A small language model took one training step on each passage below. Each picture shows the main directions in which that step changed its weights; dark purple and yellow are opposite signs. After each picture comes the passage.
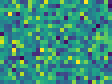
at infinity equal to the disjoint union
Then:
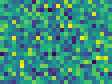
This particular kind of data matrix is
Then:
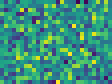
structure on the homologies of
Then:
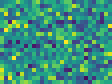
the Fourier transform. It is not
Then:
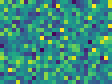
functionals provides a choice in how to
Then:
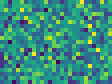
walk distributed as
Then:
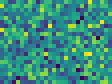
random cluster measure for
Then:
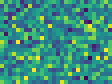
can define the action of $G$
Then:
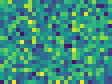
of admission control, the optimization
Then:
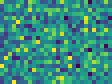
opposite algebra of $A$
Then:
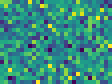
$S_n$ refers only
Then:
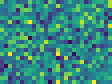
is a self-adjoint,
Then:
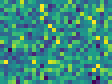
linear combinations of their images,
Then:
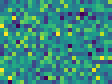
compactness. By Fact
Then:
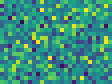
There are multiple ways in the
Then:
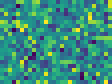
the trace of the second fundamental
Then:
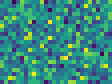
\ref{exist} is true
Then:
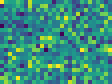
direction opposite to the proposition,
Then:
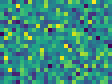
a coefficient $\alpha_M
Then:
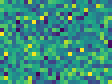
be 0, that is,
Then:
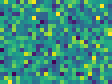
domains with non-affine
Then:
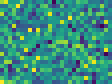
in the study of dynamical systems and
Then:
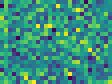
= 0$, then the lasso
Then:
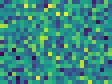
unit circle and the helix with
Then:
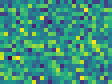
That is, for a given
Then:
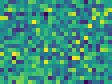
odd integer arguments, based on the values
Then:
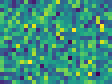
technique to decide
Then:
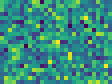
cube of some prime. Indeed
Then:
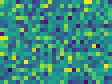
and the $\cdots$ denote terms
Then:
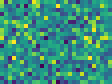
In the reverse direction, given a
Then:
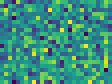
\end{theorem} The proof of
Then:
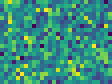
e^\theta >0$ and let
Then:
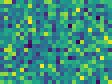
of methods are available to
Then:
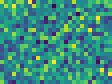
solving, \ie, problems with
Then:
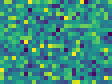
no tabs. \item All
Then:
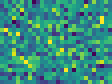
As in the usual way to study a
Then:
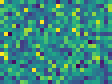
contains an example of application of our results
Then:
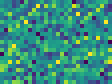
discretization approach, many potential
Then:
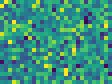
The next result shows that the column space
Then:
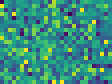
exists. Let this limit be denoted by
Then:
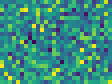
we describe a disordered
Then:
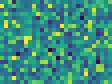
Then we know that \cite[Theorem
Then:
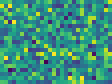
It follows that the minimization we
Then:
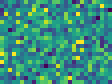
for the $k$-th test
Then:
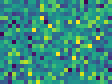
so those four cases are closely connected
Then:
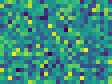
recursion relations for the partition function and
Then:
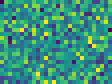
showed the answer is
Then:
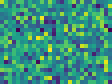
polynomial, and, conversely,
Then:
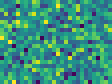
the trivial solution of (\ref
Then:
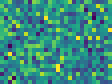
new optimization variable. The objective here
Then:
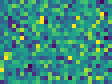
four different sets. The coarse
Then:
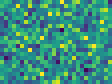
$\beta_j(\Theta)$ in
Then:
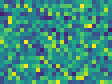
Plancherel's formula we
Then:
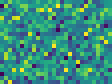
= [W']$. The restriction map
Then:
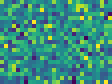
satisfied, then the final
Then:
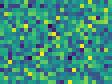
an index $\mu$ subgroup
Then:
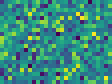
and $\hat{f}$ are Gaussian
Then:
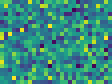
$2n$; so we can choose
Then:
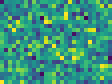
only if the quadratic transform in the direction
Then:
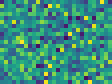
where $k(r)=\frac c
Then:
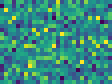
only one significant figure.
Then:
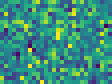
the semi-finite von
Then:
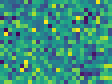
parameter, in the critical case the
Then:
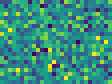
$V$. For any non-zero
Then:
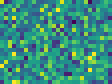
show that the complex algebra of
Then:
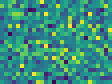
integrality of infinite family of new
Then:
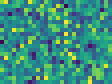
calculus of variations in
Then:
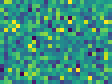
unity. The general result
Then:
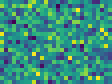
subalgebra is lost. The reason
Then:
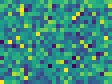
T= \frac1{\sqrt
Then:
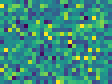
an arbitrary function and consider the well known
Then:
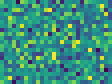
that a LDO may be
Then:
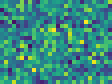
this case the Kronecker
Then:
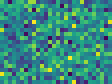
modules to von Neumann regular
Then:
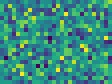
W_0 > I$, in particular
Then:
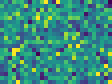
is said to support a {\em
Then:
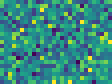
continuous then the gap edges of
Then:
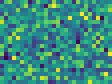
compare with. The DPP
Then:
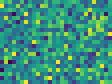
$\Gamma$ of an open convex set
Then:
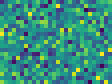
and $\mathbb{N}_k =
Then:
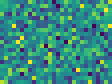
of stochastic differential equations (SDE)
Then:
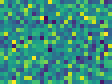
better, or does it depend on
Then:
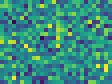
$z$. The right hand even
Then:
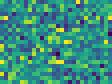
self-adjoint with all eigenvalues in
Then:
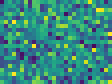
generalization turns out to be the
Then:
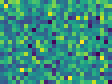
C^n$, hence it has only
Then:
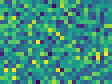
VaR again simplifies
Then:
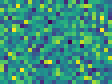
same cone over a face for
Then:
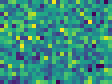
Just as in the previous
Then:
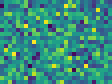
an element $\gamma$ of
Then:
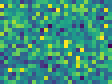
However, we would argue that this
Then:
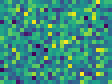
nor a coloop. If
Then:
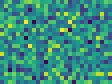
\item The number of increasing trees
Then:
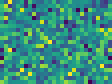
div proof 1} \langle
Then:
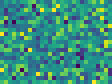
It is straightforward to check that $$
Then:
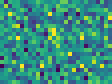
f$, such that for every element of
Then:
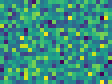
aforementioned paper.
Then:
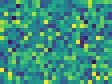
the expression \begin{equation}
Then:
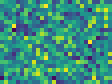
of the Laplacian is positive.
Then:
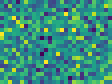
m, p)$. Recall from
